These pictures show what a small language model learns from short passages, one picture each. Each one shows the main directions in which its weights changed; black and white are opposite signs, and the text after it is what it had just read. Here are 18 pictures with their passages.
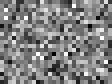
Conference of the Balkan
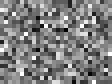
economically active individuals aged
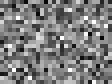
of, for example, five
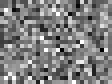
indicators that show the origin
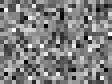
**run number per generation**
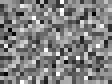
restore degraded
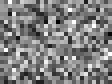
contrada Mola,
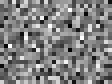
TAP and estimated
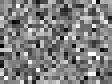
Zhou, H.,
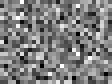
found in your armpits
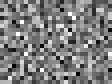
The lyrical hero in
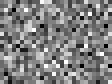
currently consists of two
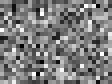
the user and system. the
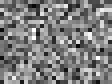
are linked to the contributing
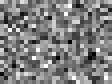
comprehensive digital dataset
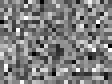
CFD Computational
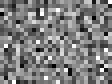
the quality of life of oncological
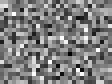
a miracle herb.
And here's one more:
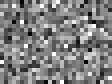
southwards and
